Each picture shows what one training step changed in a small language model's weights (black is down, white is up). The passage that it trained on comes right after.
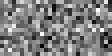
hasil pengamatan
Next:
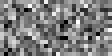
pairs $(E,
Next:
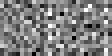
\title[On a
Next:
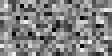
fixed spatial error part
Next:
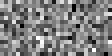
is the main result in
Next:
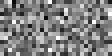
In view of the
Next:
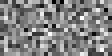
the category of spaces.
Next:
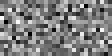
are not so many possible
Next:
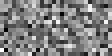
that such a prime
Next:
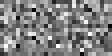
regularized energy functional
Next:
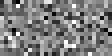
*Let $x
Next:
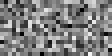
to adress the problem
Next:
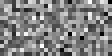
following representation and estimates for
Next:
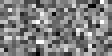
jour où les
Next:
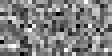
done in the
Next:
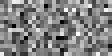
would type to insert
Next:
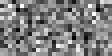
datos del clima
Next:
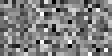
the hypersurface,
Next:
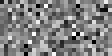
de masă și
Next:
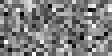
saber ancestral
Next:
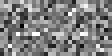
is also an inner
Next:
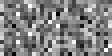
effort a
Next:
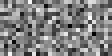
to the situation when
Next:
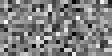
\] Write the finite
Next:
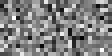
vertex. By degree
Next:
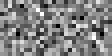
the corner complement
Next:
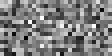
we report here for
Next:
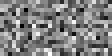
connected by an edge in
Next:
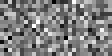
solutions of the classical
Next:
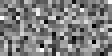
implies (c).
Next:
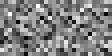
lecture. La
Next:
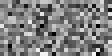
(Bender et
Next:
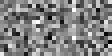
ustida faol ish
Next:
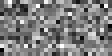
laws.\\ The quadratic
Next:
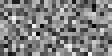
в ризницю
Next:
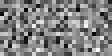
are infinite dimensional, so
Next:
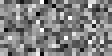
tillardan so‘z
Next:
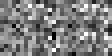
\leq \tau
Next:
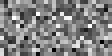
va ma'naviy
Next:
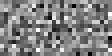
say that a sequence
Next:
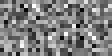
algebra object in the
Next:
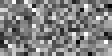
cercano y
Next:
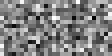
film spectrum optimization problem
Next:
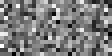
\tau$ denotes the
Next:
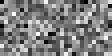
Organisation von
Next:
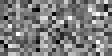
que esa “cosa
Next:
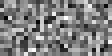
a solução da
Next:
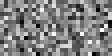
non-zero real
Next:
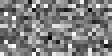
va yangiliklardan
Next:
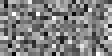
which are not the case
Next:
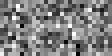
ada dan diakui
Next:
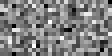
similar properties to the
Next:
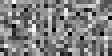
estimates for solutions to
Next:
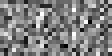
is easily definable with
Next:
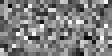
Generator & 1
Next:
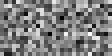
of orientation,
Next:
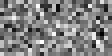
of correlations.
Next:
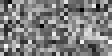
College of
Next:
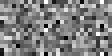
the space representing
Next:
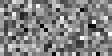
la cinética
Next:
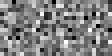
the asymptotic estimates for
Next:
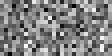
exists an isomorphism of vector
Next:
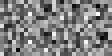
type of deformation of
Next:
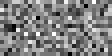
related to properties of
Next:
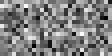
we will now need an
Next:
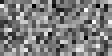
Saúde, Volume
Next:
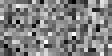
як відношення
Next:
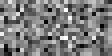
satisfies the tests.
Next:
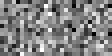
y particularmente durante el
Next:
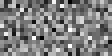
$. Then, for all
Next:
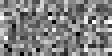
el riesgo de
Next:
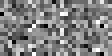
the same curve in
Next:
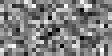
no enseña a
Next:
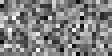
la misma.
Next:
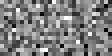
no plano xy
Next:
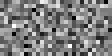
simulated geometry for
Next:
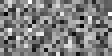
answered in
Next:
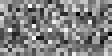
Es gilt
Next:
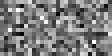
leur propre
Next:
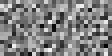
such that the right member
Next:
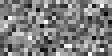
у туристов
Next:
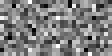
$t$ for any
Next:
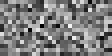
docentes promueven
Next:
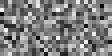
to one of the following
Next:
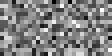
the dynamical quantum affine algebra
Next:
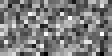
критериях их
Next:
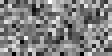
rest (due
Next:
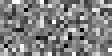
X$, and consider the
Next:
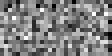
z \bigr).
